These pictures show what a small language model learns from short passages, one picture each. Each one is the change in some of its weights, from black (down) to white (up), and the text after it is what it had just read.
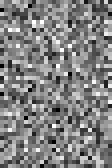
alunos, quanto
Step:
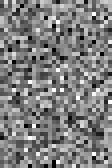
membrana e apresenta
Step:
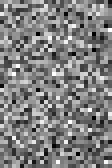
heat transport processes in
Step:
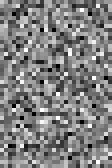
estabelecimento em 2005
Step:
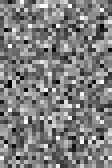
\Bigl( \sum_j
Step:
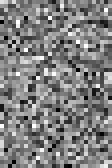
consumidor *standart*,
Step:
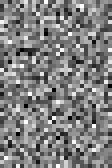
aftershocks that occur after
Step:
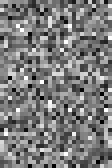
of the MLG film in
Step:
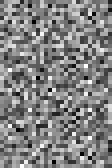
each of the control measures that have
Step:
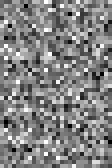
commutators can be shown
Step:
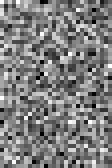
this interferometer, each
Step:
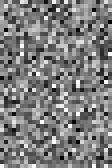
F., Yamaba,
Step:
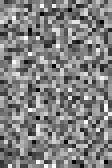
which is related to the same
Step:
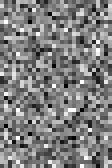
bo'lgan hollarda va
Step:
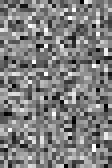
кінотвору –
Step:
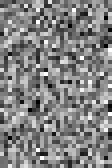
signature instead of the
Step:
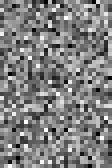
y 85 años, con
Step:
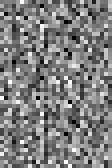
yangi imkoniyatlarni
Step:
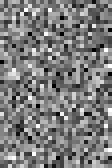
in a GRB explosion
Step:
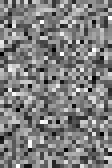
calculating the derivatives of
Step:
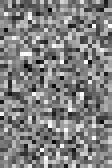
choice. CF methods predict
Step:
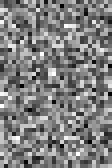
of secure systems. In the work
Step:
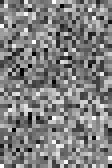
concentrations within a biological
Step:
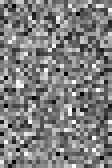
Schmitz \& Ebert
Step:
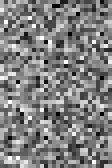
right. This is an abstract
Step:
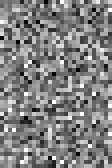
a different form. In a
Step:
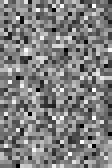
A}_T$, and by
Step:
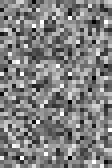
na planta que analisamos
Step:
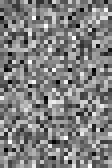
level emitters using the setup
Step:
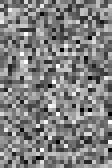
improved in the course of
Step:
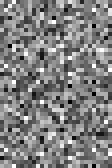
*Digital Education
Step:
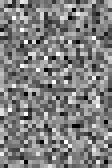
влияние на объем
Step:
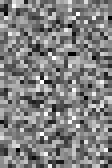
aiutare dalla
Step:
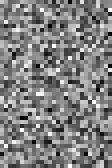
simulate Josephson
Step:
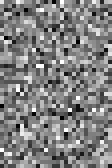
de FAOSTAT.
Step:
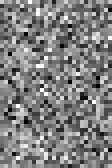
49. Porciani,
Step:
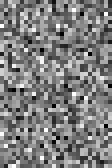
$z$ direction. As
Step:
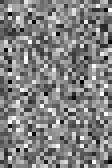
atque Presbyterorum
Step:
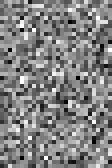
et al. further show that such
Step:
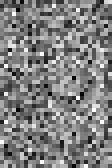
of the collective variable
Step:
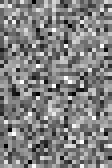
acting from Physical Education,
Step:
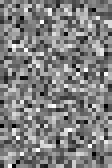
of strings with rigidity
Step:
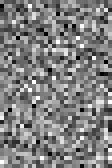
an Industrial Enterprise
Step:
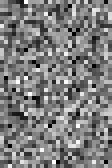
om zichzelf
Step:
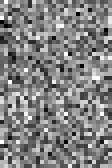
computed an interlead
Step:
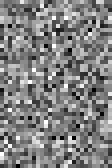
distribution for fixed $\mu = 2$
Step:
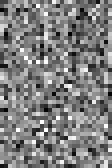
turli korreksion
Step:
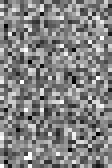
our study we have produced
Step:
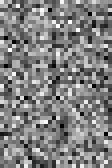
juga dapat
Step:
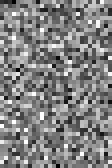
type $i$ in shell
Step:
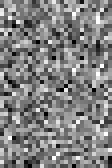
остатки протонов
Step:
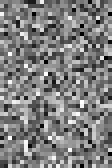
we have no reason to
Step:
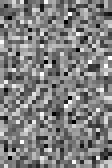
position fit is largely insensitive
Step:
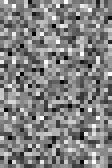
boson searches at the
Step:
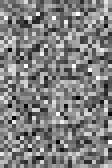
especially in the local
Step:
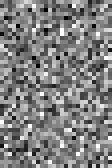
either a CO$_2$
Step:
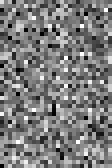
el tiempo como una
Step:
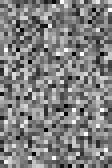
a certain dimension of the
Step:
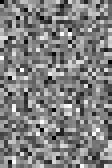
bazaviy stansiyaning
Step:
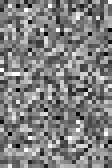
it is convenient to choose
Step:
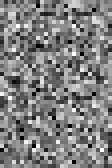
protocol, where the five
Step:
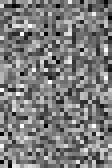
от Глушків,
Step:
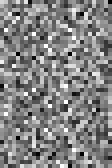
$E(\kappa)$ and
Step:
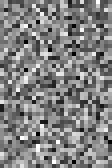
p')$ must have an even number
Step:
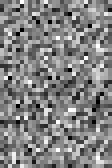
be of utmost importance
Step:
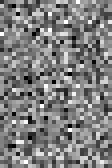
(которую ему
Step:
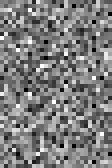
we evaluate the ejecta
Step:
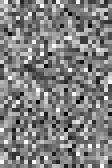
interactions, $V$ and
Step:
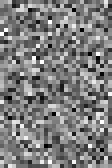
image y. The additive term
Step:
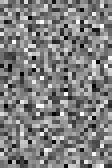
and deep well-defined
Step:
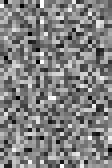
various models of the interactions and
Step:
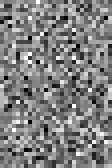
with the star-formation rate on
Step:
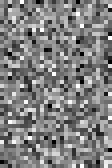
Віддруковано з
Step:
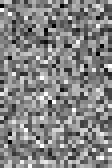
scale \cite{Jog04}.
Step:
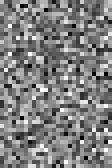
\begin{equation} z_0
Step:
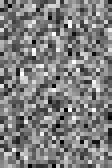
de crianças como
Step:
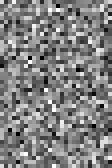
directly calculate some aspects
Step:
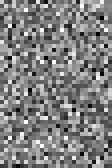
- \epsilon$ where $\epsilon$
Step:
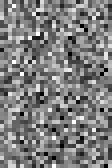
strategiyasi mamlakat
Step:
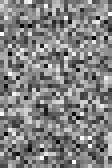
restriction on the masses
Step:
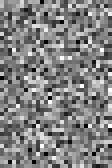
them. We tested our time
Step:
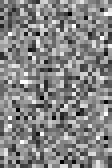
previous results in the same redshift range
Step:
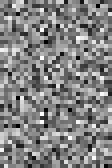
degan ma'noni
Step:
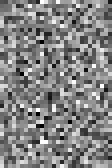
based on the statistical model approach was
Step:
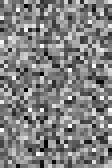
magnified in (b).
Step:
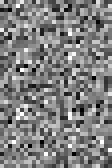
puissent être
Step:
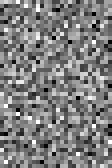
in Fig. 3, and results as
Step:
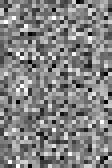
This null-model is a
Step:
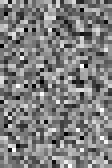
ce qui concerne
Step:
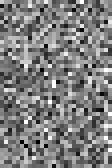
density region up to a greater
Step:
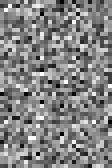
the introduction of the velocity field
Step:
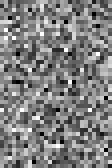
Here $\ij$ are
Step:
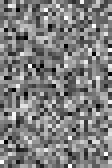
E. GARCÍA
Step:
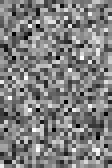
proximity and EAI
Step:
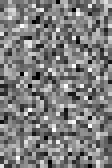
importantly, the calculation of these
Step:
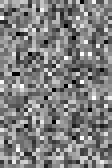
jadal ko'paytirish
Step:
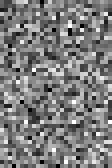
pages for a publicly
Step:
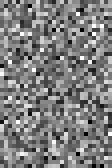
and under the assumptions of
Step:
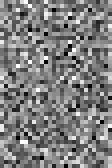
behavior observed in a transverse field is
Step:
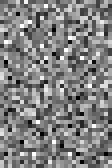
and fit fractions. Including
